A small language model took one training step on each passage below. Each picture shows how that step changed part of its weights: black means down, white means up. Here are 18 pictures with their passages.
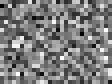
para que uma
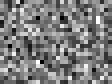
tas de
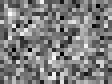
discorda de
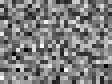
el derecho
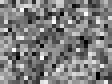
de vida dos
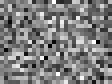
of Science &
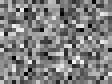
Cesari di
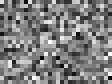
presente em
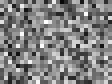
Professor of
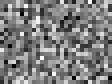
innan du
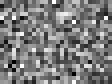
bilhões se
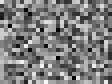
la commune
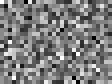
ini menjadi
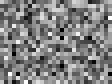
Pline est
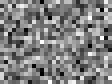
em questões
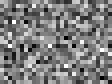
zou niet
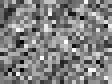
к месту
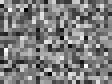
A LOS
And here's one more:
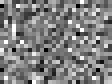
O. Kast
